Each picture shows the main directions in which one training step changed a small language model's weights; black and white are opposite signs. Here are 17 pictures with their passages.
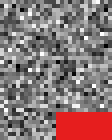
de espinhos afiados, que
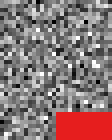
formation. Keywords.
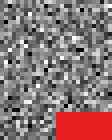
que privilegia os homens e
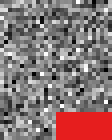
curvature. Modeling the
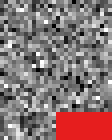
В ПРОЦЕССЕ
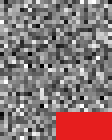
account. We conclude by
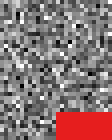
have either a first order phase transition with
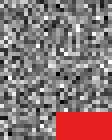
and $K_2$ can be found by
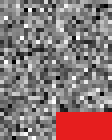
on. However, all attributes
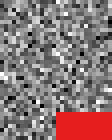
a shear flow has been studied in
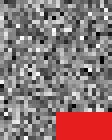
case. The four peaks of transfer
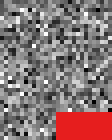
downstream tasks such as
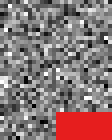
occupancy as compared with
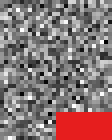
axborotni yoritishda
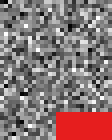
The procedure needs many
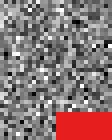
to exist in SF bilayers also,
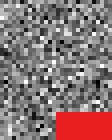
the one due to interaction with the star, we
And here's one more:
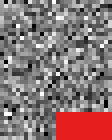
in the optically thin case for local
